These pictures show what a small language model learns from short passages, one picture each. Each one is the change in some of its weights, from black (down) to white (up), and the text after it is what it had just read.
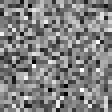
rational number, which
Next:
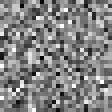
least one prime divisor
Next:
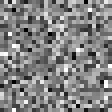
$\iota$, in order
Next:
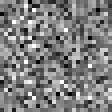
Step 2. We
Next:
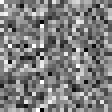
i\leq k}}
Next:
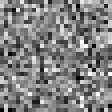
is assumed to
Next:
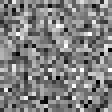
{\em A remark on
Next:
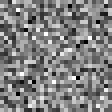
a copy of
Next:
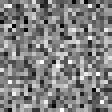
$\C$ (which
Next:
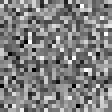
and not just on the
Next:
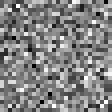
one-dimensional elementary
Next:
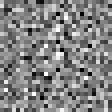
expects that the
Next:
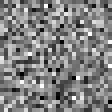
double cosets in Section
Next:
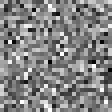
simplest case is the
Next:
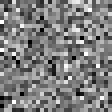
all $i\geq
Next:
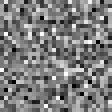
have to show that there
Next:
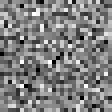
not satisfying the Riemann hypothesis
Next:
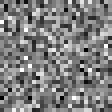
we have for any
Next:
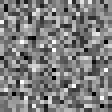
we obtain the existence of
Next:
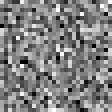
is an isomorphism of
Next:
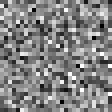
by the ERC
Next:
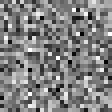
comparison, the topological
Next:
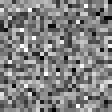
inspection of
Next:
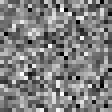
kind. Coming
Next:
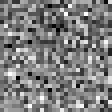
flat of }\M
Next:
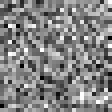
vector space endowed
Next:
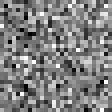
G is an abelian
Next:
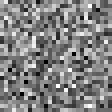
easily determine the
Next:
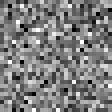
achieved by this
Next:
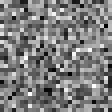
referred to as de
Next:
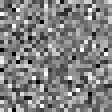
A^i$ where
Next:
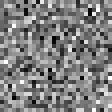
\text{for all
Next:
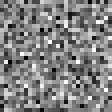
by putting
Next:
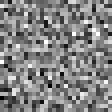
the distinction between discrete
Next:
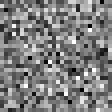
these bundles are trivial
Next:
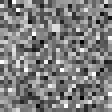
a rational linear
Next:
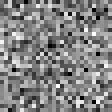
\longrightarrow F_2
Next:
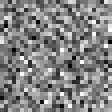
space and its discrete or
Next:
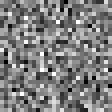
not an ideal of
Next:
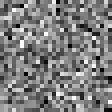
canonical involution of
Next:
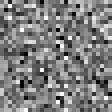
invariance from the
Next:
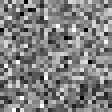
for $\alpha$.
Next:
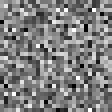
$\ell g(\bar
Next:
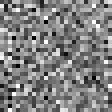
on a generic generating vector
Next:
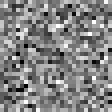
{\em square} of
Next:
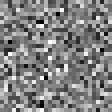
n$. The probability
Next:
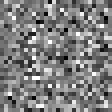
west. By the
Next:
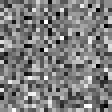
I$. Then the
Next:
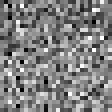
given by the {\bf
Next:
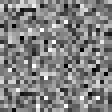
and Kac, gives
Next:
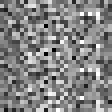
mathematical model of
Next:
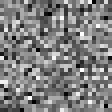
and Claim
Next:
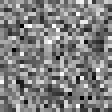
dimer configuration
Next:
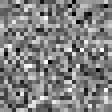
module, in a series
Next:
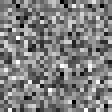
a logarithmic
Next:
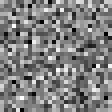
x$, we obtain
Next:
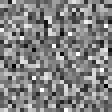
the following that we are
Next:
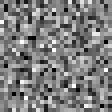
we obtain the expansion
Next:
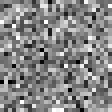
X$ of dimension
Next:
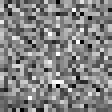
definition of the measure
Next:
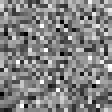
that the lower bound
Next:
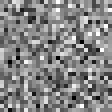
(more specifically
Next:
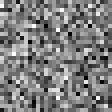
iterations, the
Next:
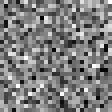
first show that a natural
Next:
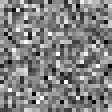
is chosen randomly to
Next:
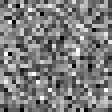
Weyl group or an
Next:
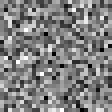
find variants of both
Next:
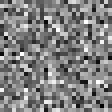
the computation of eigenvalues of
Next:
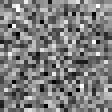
M, F$ as
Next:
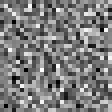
work them out and to
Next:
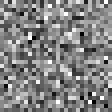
$w$, and later
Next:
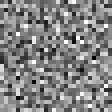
the filtration.
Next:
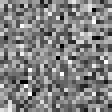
by the uniqueness
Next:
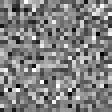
not hold. Our
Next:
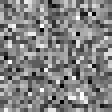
in $W^\varepsilon
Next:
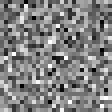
The leading term in
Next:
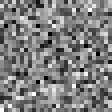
Let $Q$ be
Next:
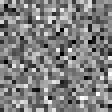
one considers the
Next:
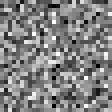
to see, but the
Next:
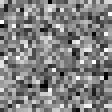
two equivariant
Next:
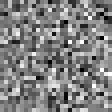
\infty, \Delta
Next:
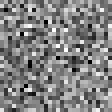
simple association for
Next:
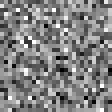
which each color class forms
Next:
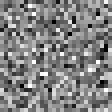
pure motives) are
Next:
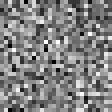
\cdot m$. Hence
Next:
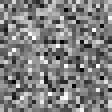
If $K \subseteq
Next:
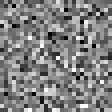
some preparatory
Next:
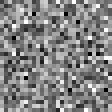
$\g$ is simple
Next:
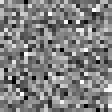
drive the surface
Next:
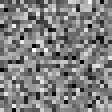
these two canonical relations yields
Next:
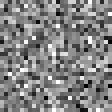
new analytic type of
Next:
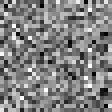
$D$ be a
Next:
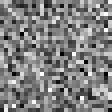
lead to representations induced to
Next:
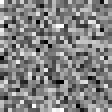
groups of the form
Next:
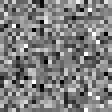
$G$ is a
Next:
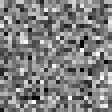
be unbounded,
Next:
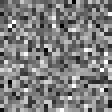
the $\beta$-function
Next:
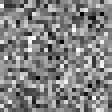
real part has maximal possible
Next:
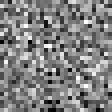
the topological side of
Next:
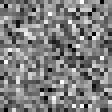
considering dynamical systems
